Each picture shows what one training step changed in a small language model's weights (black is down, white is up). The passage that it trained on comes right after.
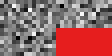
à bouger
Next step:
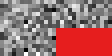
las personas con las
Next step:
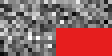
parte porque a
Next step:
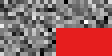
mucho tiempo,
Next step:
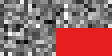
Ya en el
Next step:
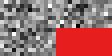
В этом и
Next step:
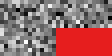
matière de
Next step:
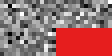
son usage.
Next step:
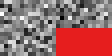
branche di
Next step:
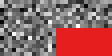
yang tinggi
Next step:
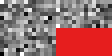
privée aux
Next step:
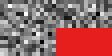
y eficacia para
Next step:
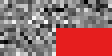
with the transfer of
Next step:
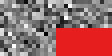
and Solutions
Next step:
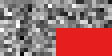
в области практического
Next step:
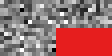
- организация
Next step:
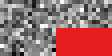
technology, such
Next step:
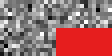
на основе
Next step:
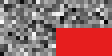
memória dos diferentes
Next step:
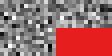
optimizar la
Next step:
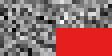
En la nota
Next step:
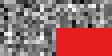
di kelas
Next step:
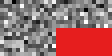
os desafios,
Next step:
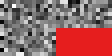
siyosati natijasida
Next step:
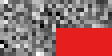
în a se
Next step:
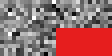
psicológicos que
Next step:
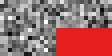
comprender la
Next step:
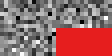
dalam menjalankan
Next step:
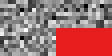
олам ва
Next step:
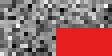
звернення від
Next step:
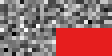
ayrim terminlar
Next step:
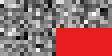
als in den
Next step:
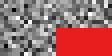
PAVÃO –
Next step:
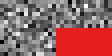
del tercer
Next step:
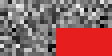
segmentos de
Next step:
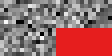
de alternativas e
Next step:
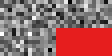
conhecer o
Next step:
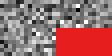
tushuntirish; -
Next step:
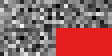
tidak hanya
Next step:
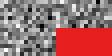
методика проведения
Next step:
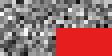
reviewed Enrique
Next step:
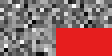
da Educação na
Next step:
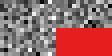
na semana,
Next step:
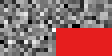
o pH
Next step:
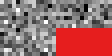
материала и
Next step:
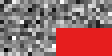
competencia en trabajo
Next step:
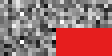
мы делаем
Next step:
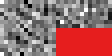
view a
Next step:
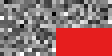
emas, amaliy
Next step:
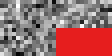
las puertas
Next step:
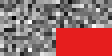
shakllantirish, dars jarayonida
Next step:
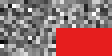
also of the
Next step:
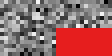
transmissibilidade é
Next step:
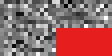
zarur yani nazariy
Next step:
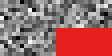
: *Journal of
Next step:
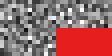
relationships and
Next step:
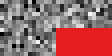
artikan bahwa
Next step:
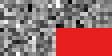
по чинам
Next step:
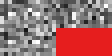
al.* O aumento
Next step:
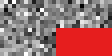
ne pouvons
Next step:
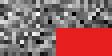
la literatura como
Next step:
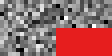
de la postura
